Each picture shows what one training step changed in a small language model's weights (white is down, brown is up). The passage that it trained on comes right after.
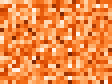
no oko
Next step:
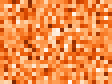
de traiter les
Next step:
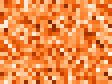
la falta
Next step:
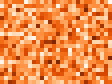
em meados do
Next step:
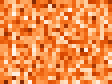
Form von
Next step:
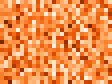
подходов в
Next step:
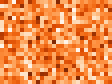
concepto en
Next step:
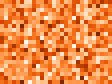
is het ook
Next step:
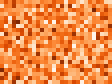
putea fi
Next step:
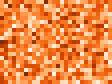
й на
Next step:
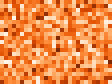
основой для
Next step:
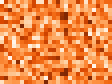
the need to
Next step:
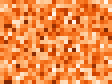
Har bir
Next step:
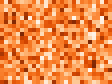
partir dos
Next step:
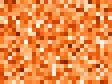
один из
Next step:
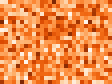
Dia das
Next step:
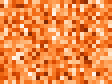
va amalga
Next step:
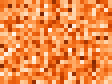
e identidades
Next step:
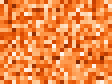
закон от
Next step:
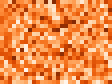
Тыва от
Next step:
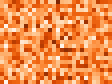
o que será
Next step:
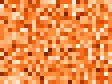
de artigo
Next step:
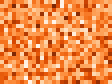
forma mais
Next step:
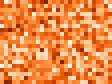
giderek bir
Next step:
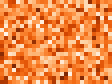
цим для
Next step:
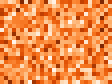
infracciones y
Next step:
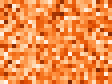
de até
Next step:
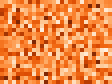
dentre as
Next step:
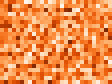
Yani bu
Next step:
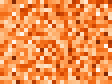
la orice
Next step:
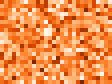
a textura
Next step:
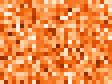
im Rahmen
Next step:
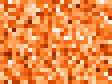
lahan yang
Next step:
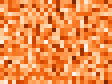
do que a
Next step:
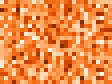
younger and
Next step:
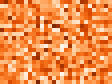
into public
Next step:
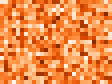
dengan kondisi
